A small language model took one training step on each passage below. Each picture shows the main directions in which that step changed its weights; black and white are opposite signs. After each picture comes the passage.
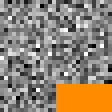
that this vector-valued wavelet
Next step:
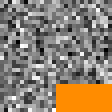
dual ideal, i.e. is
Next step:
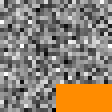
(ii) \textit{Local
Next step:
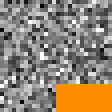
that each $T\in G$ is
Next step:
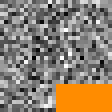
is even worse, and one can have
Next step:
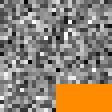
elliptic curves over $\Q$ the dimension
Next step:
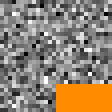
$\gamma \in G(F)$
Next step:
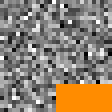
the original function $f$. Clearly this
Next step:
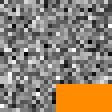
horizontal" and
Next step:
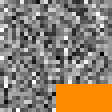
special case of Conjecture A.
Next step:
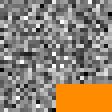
the Lie group structure in this section used
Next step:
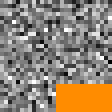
\mathcal{O} \times
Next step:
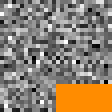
coefficient of a node $i \in
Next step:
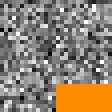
map of the associated long exact sequence is given
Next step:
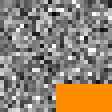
it suffices to prove the convergence to 0 of
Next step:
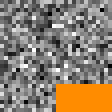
are similar to the previous ones. The
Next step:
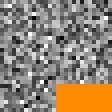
LEAVES } {
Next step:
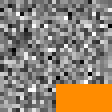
solutions of memory mean-field stochastic
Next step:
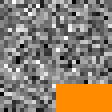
different colors. So, every line of
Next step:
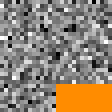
two examples to show that they can fail
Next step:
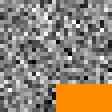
when positive correlation is present in some
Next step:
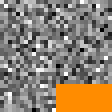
un automorphisme unitaire
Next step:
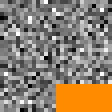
bridge equation02} and
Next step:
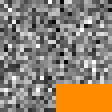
we have $B=R+{\frak
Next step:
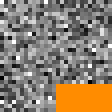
\noindent We provide asymptotic results and develop
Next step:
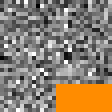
want to describe some results that belong to
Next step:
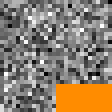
and algorithm approaches. Without loss
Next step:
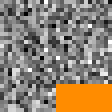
\] and the substitution
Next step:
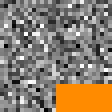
follows. Consider locally finite coverings
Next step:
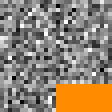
at the origin in the repulsive
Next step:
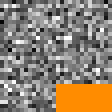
\sum _{i \in \partial
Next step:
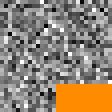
Zarvalis for the continuous setting.
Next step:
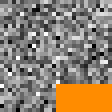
are sums or products of those from
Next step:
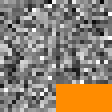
and past going light
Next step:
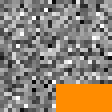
porous media due to many
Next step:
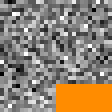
S_{n}(X, \partial
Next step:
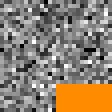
leads finally to a decomposition of the curves
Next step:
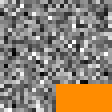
of a Cartan subgroup (in fact,
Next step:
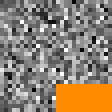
implies the distributions of $\{u_\e
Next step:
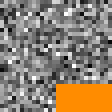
a filtered probability space satisfying the usual
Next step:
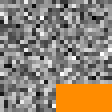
a (nontrivial) flow and then
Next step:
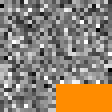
calculations, some new practically important explicit
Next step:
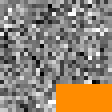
algebras whose braiding matrix is of such
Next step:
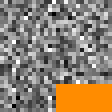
the graded components in the finite dimensional case.
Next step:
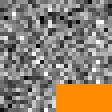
extends \eqref{Eb2}
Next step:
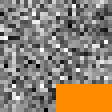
general metric spaces and have wide connections
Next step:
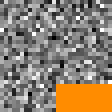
the proximal gradient, we determined
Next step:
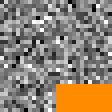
Lie group $G$: it has just one
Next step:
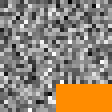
which are not one-relator
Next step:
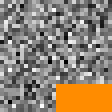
T$ or $\mathbf{SL}$, while
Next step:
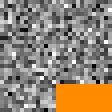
shadow prices is
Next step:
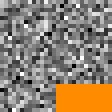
``asymptotically neutral family of
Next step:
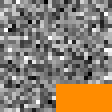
Case 1}, we obtain that the
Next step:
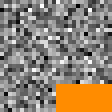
appliquable dans $(
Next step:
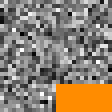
differential operator generated by problem $\left(
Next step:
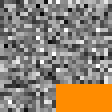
In affine Euclidian plane is
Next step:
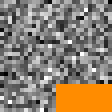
the form to be defined on a locally compact
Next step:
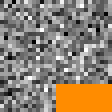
(The final two relations imply that
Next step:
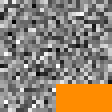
King's Buildings\\
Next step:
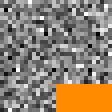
unique component with $O\cdot
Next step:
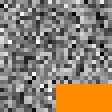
precise reformulation of Theorem A.
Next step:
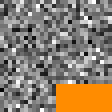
$G$, while generators of $H$
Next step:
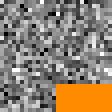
\vdots & \vdots & \vdots &
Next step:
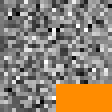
from our previous work [BG1],
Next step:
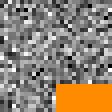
cross section values with the results for
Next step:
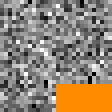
closed. Since open sets and closed sets are
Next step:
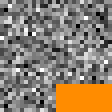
contains a (rescaled)
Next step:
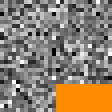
cardinality of $\Omega'$. If
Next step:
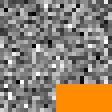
of $d$-dimensional Riemannian or
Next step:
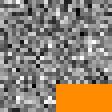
& B \ebm \bbm W
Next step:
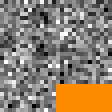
computations for each factor look exactly the
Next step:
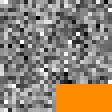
results were known before for untwisted
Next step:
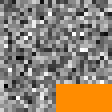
its Macaulayfication.
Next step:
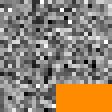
has non-empty intersection with infinitely many
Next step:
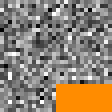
generators of the Lie algebra of a maximal compact
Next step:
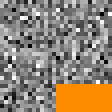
existence result using the theory of monotone
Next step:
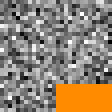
$(i)$, \begin{equation*}
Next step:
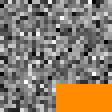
first example we consider the non-homogeneous
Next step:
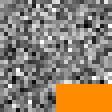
work memory requirement is
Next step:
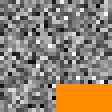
1821 version of the ``sum
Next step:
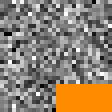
$1$. \end{definition}
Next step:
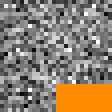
$v(\tilde G \cup
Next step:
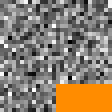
key idea leading to the formulation of
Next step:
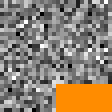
of Mathematics, Bucknell
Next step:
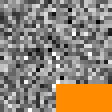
asymmetric Duffing equation, the
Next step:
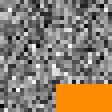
to higher dimensions; the present work could
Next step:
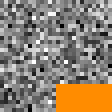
implies that \begin{equation} \frac
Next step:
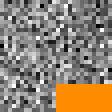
that the domain covered by the
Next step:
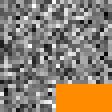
the asymptotic structure of the set of zeros
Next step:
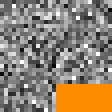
privilege explicit schemes over the
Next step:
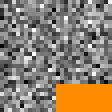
such that $pn\le C$.}
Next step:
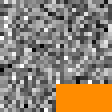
the points blown up are sufficiently general
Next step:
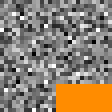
Iran? Very low
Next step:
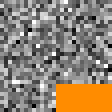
general, we can prove this conjecture under some
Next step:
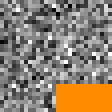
$\JJoin$ as meet
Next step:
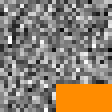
of the pure weight-two
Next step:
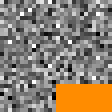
stochastic differential delay equations,
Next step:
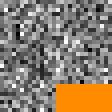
of $\mathbf n$. Let $\mathbf
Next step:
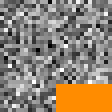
and letting $C$ be a constant
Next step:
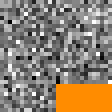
and a more detailed treatment
